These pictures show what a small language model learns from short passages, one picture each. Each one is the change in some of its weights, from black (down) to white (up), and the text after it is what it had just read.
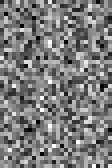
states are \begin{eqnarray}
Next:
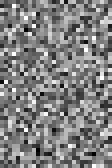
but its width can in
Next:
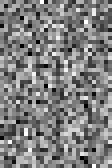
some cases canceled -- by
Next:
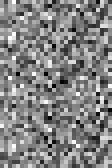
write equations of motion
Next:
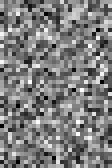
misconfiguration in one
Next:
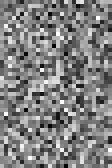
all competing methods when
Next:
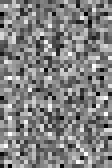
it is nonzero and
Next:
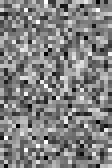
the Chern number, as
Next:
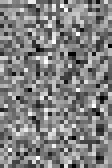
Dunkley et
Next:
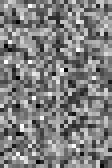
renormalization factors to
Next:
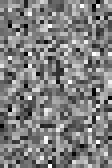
determines the position of
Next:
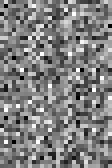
we use experimental results to
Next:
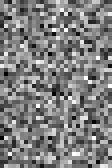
smoothing, and
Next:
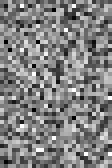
should remember that the
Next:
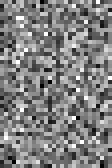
elastic coupling), than
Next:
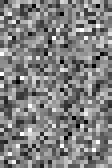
of the crystal
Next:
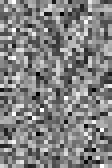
Innovation Center
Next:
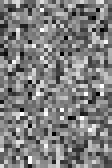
are eight FR I
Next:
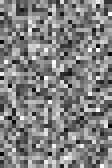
of the temperature minima,
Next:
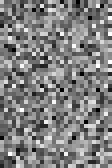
applying for two time
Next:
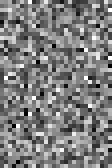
in the self-energy part
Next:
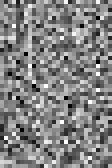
to narrow the measurement
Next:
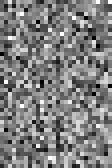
same time, leveraging
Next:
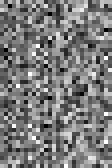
work was supported by the
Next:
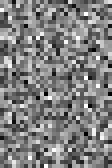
it symmetrically by two
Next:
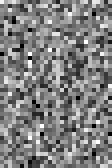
panel), the brightness
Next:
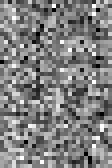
A.~Vega, and
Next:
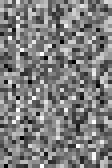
again identified the same
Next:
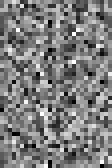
solution can be embedded
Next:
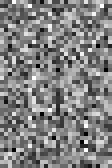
distribution function $n(\epsilon)$
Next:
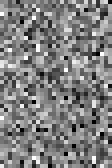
unobservable null
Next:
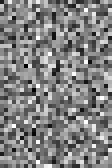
low energy behaviour described by
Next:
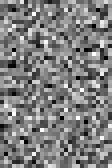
QED corrections into the
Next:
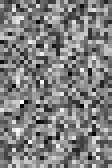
state. In this paper, we
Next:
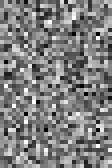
towns and cities
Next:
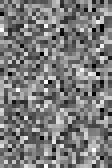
observable & \thinspace
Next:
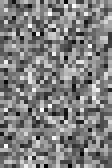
the exciton. As
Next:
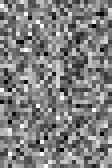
the classical drive
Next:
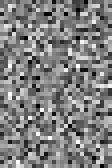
weak stellar field and
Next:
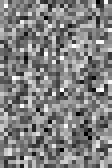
with the help of magnetic
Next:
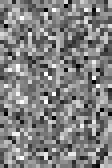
distinguished by the
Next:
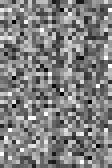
a high a possible surface tension
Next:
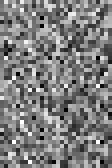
red giant stars
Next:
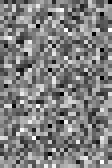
the improvement. This
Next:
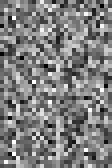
no current is applied,
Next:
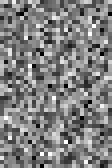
to an equilibration of
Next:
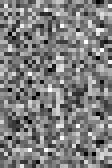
(McCammon et
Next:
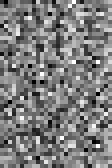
is also provided to explain
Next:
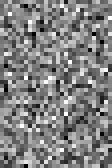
the star catalogue
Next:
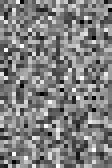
itself, in agreement
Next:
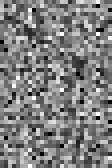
to a precision
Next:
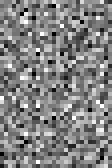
otherwise affecting
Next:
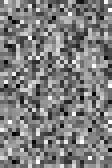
considered a bond disorder
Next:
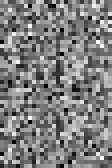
is the simultaneous
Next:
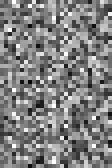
manipulation. However,
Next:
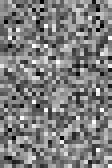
favorable to generate
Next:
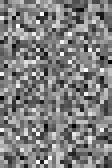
necessarily correspond
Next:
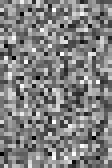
the puzzles of
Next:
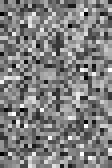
can derive the mass of the
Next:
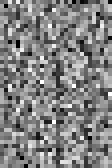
each route with all stations
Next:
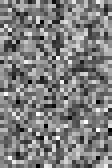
top row shows a model with
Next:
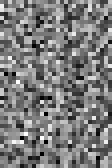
problems in both particle
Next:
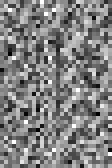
suggests that a large
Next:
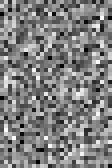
the 3D gauge theory,
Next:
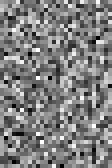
are displayed as a
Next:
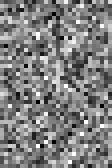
logical qubits.
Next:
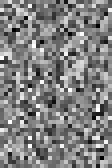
An initial volumetric mass source
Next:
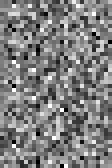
integer order derivatives and
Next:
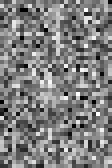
weights defined by \[
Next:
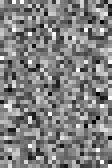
SU(2) \times
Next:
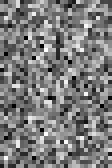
comparison is consistent with the
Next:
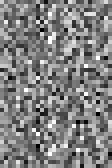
exactly by Konno
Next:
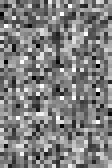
This design enables more
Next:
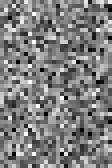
bifurcation parameter
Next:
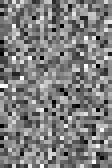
Here $I$ is the
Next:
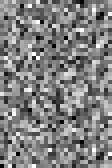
value in the Higgs
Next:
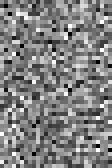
as Row 1 to Row
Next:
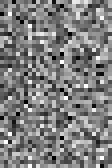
plane. The Hamiltonian
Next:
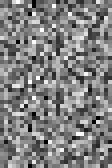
have the same dark blue
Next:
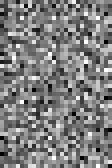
$Z_q$ of quark
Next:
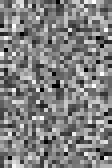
in C and O band. We
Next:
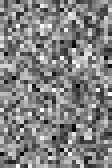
a dilute gas of such
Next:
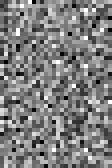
$\lambda_m$ is above
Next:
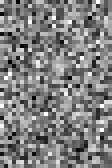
The impact of RF
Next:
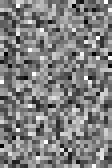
perform a saddle
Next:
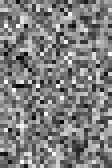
the changing behavior of
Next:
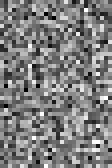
to circumvent these
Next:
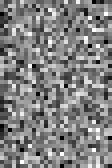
to the number $N$ of
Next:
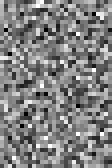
During testing, when
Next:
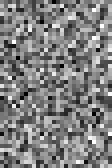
in the film. The
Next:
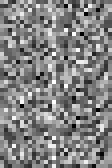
monitored |
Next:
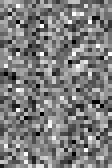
resonances allows us
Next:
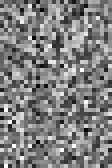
only the atomic states,
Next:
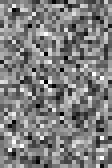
nodes. The differences are
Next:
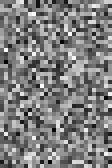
above equations are obtained in the
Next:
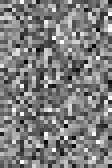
valence and sea quarks
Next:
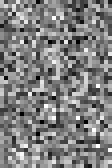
due to serialization, can
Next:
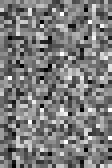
some proposed instability
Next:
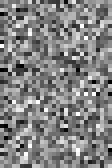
its sign between hole and
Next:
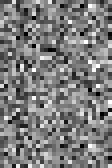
of \eq{equation} can
